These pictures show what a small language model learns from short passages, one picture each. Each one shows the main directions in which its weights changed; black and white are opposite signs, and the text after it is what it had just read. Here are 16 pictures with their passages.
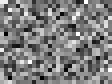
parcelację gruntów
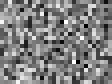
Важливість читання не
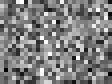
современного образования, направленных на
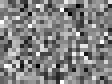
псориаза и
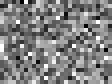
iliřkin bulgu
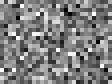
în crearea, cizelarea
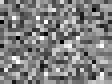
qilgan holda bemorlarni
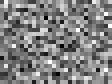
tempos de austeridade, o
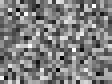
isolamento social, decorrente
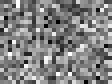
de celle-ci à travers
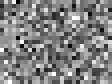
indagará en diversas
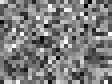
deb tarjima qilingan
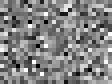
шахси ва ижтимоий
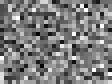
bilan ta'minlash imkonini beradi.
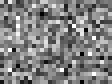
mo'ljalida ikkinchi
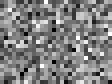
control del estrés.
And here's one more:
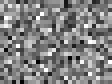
пайтда мазкур
